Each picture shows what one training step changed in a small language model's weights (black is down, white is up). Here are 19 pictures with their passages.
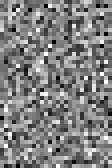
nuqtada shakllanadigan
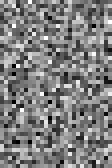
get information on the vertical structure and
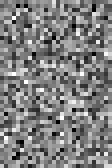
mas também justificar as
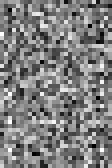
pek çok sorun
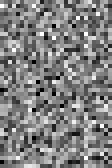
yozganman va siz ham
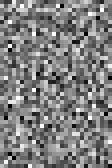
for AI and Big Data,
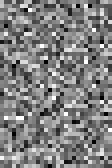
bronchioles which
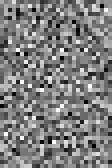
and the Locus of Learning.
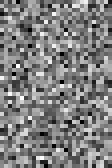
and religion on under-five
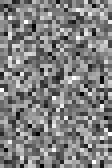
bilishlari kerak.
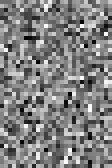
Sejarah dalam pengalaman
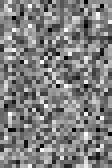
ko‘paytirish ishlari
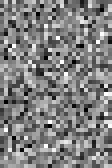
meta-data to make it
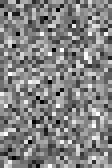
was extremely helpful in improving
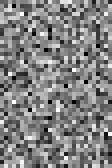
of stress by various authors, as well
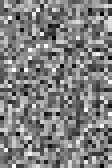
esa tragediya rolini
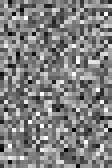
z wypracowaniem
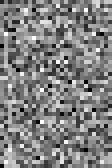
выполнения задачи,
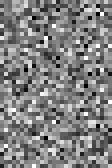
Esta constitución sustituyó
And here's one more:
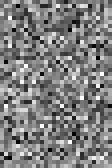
који имају
